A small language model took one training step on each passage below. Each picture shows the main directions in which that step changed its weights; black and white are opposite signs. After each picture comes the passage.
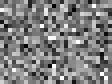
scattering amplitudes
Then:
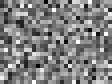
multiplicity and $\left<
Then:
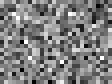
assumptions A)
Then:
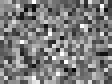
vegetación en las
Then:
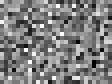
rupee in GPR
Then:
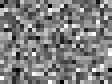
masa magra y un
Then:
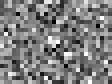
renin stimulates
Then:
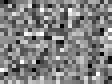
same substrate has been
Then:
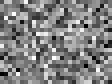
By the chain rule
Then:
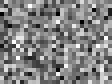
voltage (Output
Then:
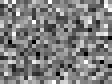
Белова Н.
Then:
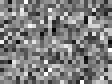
to'rtta qator
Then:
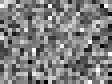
the repetition rate
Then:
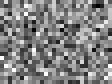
their studies for another
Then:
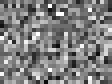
of the system has a complex
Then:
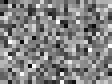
a few of them the
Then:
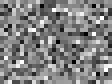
flow fields of surface
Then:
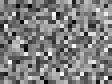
is certainly needed
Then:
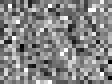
takes a long time to
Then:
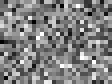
and stories about them].
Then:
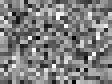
form the final image.
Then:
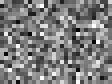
spoken and written
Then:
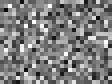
release in a more
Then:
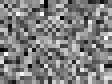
than predicted by the PB
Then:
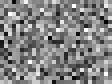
the economy, in
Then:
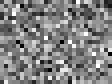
Not very useful 8
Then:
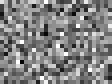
capability, financial
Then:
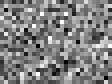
rotor DMS simulation
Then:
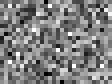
of that work in a new
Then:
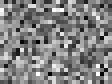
conduction mechanism
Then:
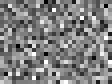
Universit\'e de
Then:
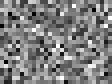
prepared. Effect
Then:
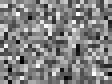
time, as entire
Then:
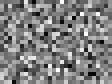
$\ell$ modes with
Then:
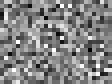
indicate high clinical
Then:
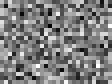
rms in the images
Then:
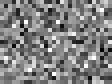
sample holder and the
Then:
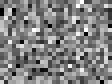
it can be approximated as
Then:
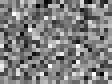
run by young
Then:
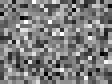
Techniken des
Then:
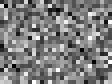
and later the distributions of
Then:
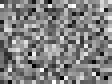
observables, and of the
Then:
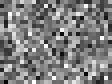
continuation parameter, to
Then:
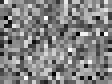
shu jihatlarini
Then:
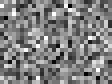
they leave invariant a
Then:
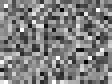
The increased threshold
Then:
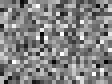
are immune to the
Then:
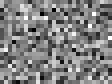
who undergo HD
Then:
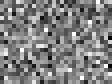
on compliance of the
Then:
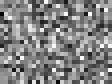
Time-Table for
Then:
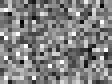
this study regarding the
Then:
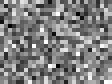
mente humana e
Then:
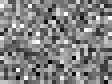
CMS antennas
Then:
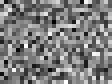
onderneming; -
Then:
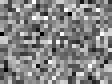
right censoring,
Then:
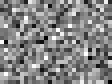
in the composite led
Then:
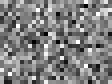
last month, how
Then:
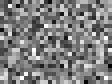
the above method is suitable
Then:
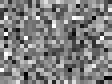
mentioned previously,
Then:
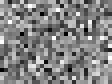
the correctness of our
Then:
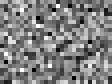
was 60% which was
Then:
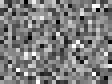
the range measurements when the
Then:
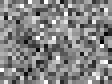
sink has to visit each
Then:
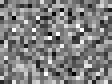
uma escolha
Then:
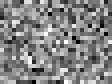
axis ($x$
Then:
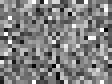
explores the identity development of
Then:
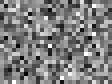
weak rule of law
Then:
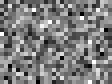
defines the range of
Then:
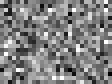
- o'yinlar
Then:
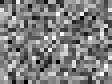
acontecimentos da
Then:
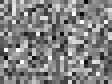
photon indexes are
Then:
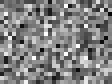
limit. (3) The
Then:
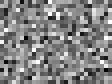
criticisms following
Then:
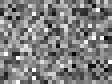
in a manner that its
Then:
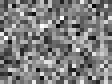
provides a good overall
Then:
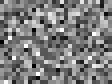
patients with isolated
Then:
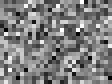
Activities of Six
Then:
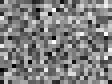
звуков в
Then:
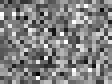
strength, to
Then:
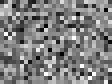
possible, growing from
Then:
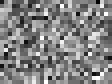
to the laser processing
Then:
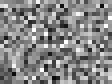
add reconfigurability to
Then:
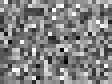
the entire electrified
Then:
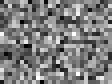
in those examples where
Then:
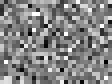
english discourse
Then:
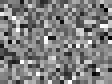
M., Dekel,
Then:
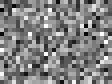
here the details
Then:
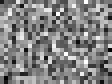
que a destruição
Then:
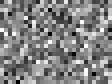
for our study the total width
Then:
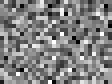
thereby distorting
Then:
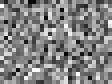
bilan bir qatorga
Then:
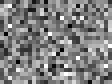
in general, so that the
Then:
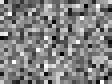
smaller masses are subject
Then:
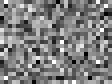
for the keyword
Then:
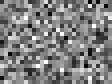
al. 2004) where the
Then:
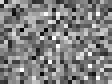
fit point significantly. \\
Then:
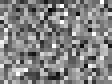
policy of the state.
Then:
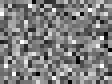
corrections are even more
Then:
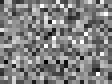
for novel structures for
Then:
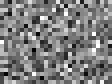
the experience can be
